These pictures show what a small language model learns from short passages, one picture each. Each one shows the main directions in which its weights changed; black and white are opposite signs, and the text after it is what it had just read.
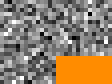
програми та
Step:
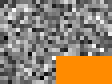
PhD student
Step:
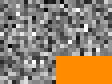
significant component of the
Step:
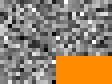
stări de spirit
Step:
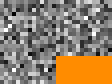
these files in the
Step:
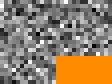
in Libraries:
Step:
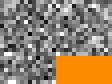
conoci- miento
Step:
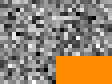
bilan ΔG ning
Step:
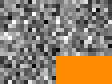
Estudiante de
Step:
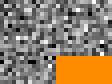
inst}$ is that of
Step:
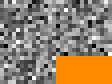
suatu periode
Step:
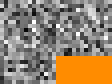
implies hidden matter
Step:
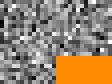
are presented and discussed in
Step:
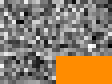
as file systems or network
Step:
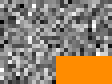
a continuous plane,
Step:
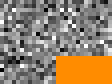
particular metric of our
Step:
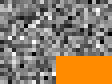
block of sort
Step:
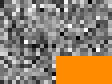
the difference between the current
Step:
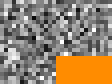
the conception product
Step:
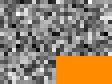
Information Modeling
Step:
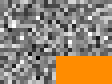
Consequently, the
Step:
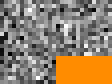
the active area.
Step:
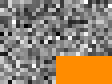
por recorte de
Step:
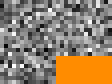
keng tarqalgan
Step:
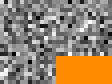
an in-house
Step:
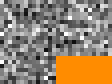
The results of the research show
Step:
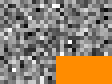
compensate for the
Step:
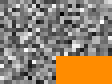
use the existing information about
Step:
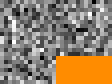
The article examines the
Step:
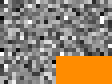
e, por isso,
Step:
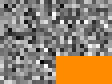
and for over finite fields,
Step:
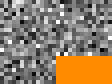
wavelength. Data
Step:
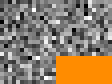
dan angsuran
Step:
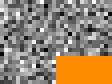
to you and is a
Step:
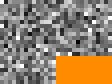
this is out of view
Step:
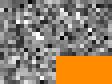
some difference is apparent
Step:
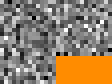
particular, V.I.
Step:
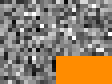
MLT models.
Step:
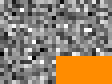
to them are and how the
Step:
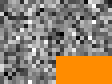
from the asymptotic
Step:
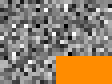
quarter left]
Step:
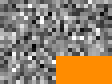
According to the
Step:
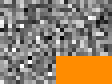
plateau region are
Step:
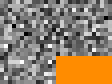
and antiproton
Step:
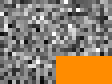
University Press.) Bu
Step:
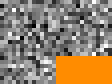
shovqin va
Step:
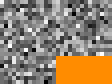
$q$ and point
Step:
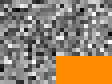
renormalization from the
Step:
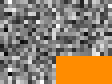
с данными,
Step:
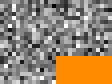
normal, apesar
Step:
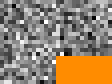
vida, como no caso
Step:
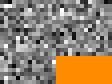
decisions that are
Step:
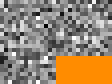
análise passa a
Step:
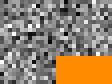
usualmente observados
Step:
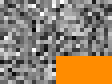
observação do processo de
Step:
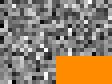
and are much smaller than the
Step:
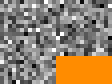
function of energy transfer
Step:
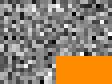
systems employing a
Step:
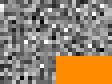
rivojlantirish instituti
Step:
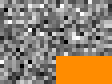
top of the carts.}
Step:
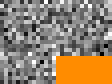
other kinds of
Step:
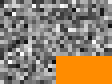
into the atomistic processes that
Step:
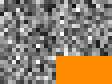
statistical meaning as a
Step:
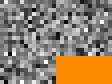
sua primeira
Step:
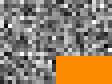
interaction in QCD are
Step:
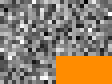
dan pemberian
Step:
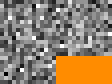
positif bagi
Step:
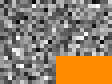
modify strengths
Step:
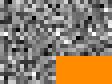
ej. en col.
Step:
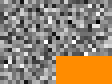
recentes relacionadas
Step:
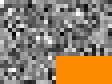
$J$ statistic is
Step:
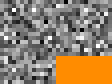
que facilitam a
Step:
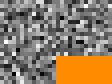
hem de algı
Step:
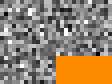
and a small amount
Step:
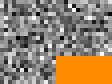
va kompyuter
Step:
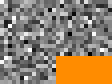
different approaches). A
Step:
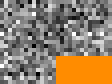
predicting tokens,
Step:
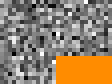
of the distribution of the
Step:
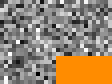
longitudinal magnetic field in
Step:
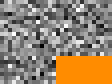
все більш
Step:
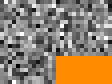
BB). The background of
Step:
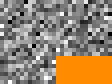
de la terraza
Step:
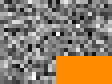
проблемы и
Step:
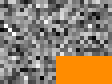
Technology\\ D
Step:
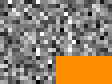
7 Гудима
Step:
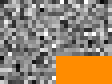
the power spectrum measured in
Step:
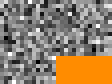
amplification}} in all the
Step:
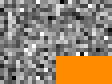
limit. \par In
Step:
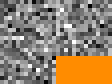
amenazante y
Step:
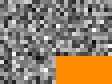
en vahşi
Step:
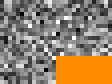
expanded, again with
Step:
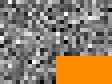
ишлар органлари
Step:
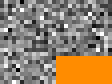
ta`lim olishga
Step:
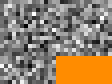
o conhecimento à
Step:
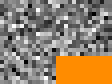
Tube} The first
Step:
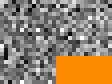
the different wavelengths
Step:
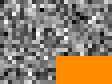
the original Hamiltonian was
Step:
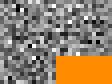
geometry and shell
